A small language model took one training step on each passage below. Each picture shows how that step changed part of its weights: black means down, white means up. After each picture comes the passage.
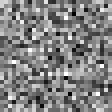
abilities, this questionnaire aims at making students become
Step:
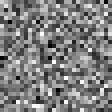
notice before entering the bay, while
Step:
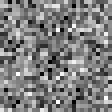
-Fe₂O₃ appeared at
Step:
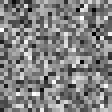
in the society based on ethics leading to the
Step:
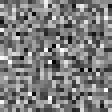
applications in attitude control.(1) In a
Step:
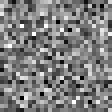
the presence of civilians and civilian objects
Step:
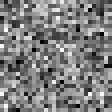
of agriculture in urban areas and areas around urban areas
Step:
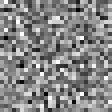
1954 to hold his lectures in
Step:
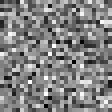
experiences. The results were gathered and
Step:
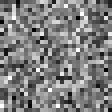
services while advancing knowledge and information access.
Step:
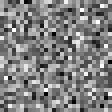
as new tool in organic synthesis. Important
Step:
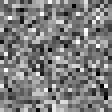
authors declare that they have no conflict of
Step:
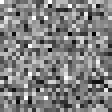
2016), Kampinos Forest
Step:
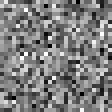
Gidigbi, J.A.
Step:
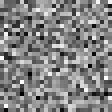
of magnetization taken in cooling mode in
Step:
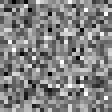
– individuals and organizations engaged in engineering work,
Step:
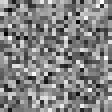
the number of targets canceled on the left
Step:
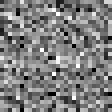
questions were asked within the framework of the marketing
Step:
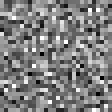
study in animal models of adhesion formation
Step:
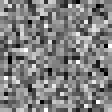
a high level of DL in Turkey
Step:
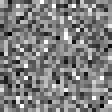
, MSE, MAE, and
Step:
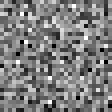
all banks including the State Bank of Pakistan
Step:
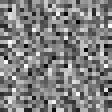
habitat. Music is alone in a recording.
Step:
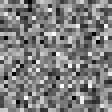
context. Some samples are given below. If it
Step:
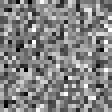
determined by its highest derivatives. Hence, there
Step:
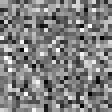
For parametric data, analysis of variance
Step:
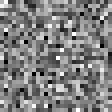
the output layer has a softmax activation function according
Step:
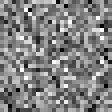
(2021) two risk pathways that may account for
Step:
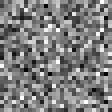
and bioimaging applications of highly fluorescent
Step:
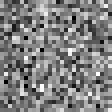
of microservice architectures, as part
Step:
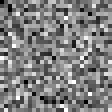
nationals) E2. Enforcement of
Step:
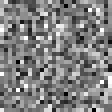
a way to eliminate any direct evidence of
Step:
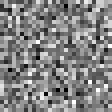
This lack of the third-person singular
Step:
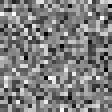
carry out professional psychological, pedagogical and scientific
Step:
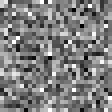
GPRS or Wi-Max -
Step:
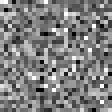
The synergy of these two levels presupposes
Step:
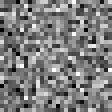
Technology) are regarded as Active approach
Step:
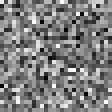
et al., 2014). From Table 2, it
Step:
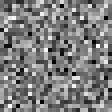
professional development and differentiated instruction, both
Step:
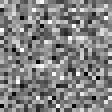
Board CDR Call Data Records
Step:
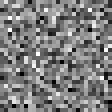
Table 2 and Figure 1 present the descriptive results of
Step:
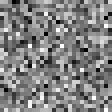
and have a subtle asymmetry. The
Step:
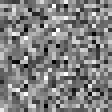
code, picture, video, database, etc.
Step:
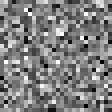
(particle) i can be represented in a
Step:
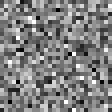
Health, Uppsala University,
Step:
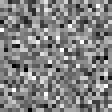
energy harvesting. The systems will simply
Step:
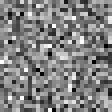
possible to use the parts of both varieties in
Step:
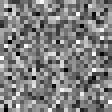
yellow fever. Root is used against
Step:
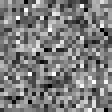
in list: Melissianos,
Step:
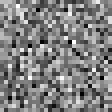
maintain a stable future population as it expanded and
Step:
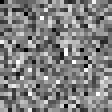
social development through an attitude that values labor. It
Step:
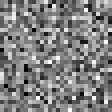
photons are decoherence-free
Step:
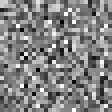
Chambers Cllr Links 2,
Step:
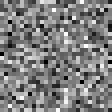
we took metric measurements of the jugular
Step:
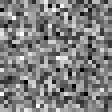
statistical methods were employed in the data analysis.
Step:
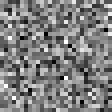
up, mirror sites. Open
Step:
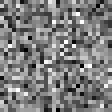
Clearance, ingestion,
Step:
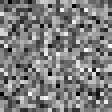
must be used to participate in the proposed system.
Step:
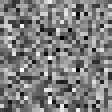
to explore all the abnormalities of the
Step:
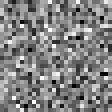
the narratives of climate security. In
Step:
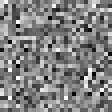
group given acetaminophen only showed a
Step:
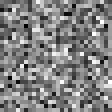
level of the individual’s commitment and ability.
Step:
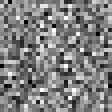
slits on the patch. It can be
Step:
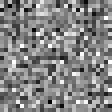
of the SAPS Constructive
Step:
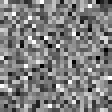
Si-B/Graphite System As shown
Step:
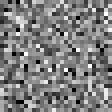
collected from monoclonal plots belonging to three
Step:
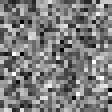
to achieve the desired decision action. We give example
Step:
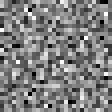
(NOAA) and the European Chemical
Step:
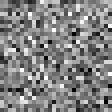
all selected features in the configuration `c`.
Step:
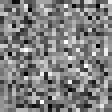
from them through deregulation, can at
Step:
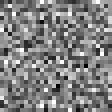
provide flexibility in the ways the data can be
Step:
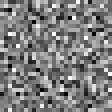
owned by Tumult Labs, is
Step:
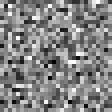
Franklin Institute, situated at the
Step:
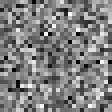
named after the German Chancellor
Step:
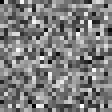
example), *experiential*
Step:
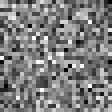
mechanics in patients with mild hypertensive
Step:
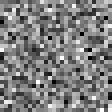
abilities of students while still referring to applicable curriculum
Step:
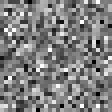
all periods and processes. Because there is no future
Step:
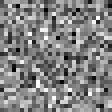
= collector current, β =gain of
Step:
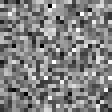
acquisition, Investigation, review and
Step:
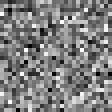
also evinced substantial hypoglycemic
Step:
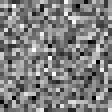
gastric ulcers, stomach
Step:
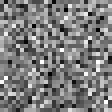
oil [1]. Among the 53 nations whose
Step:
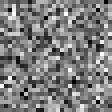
accessibility for older adults. She is a landscape
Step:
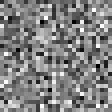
of episodes, frequency of relapses and
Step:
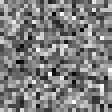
Additionally, students have to learn another vocabulary that
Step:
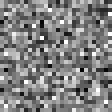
requirements. Nº Name Functional
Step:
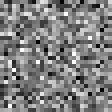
energy system with renewable energy sources. Here were used
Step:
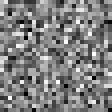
the transmitter side, which requires high physical
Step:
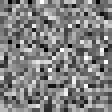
determined by connecting a horizontal line through these system
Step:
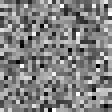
laparotomy for contaminated
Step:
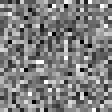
approaches, and sentiments. SPSS version
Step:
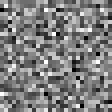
This ratio was determined from the absorbance data
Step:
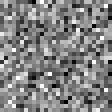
kHz ADCP (left), average
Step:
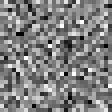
he solemnly states his opinion in his
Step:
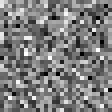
sustavi*. Faculty of Traffic
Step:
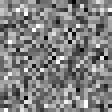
Management, there are lower pressures still.
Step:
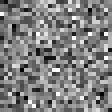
are more easily damaged. 2. Repair
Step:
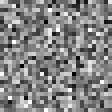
Previews,” ramping up of
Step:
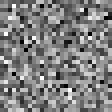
civic duty to contribute to the
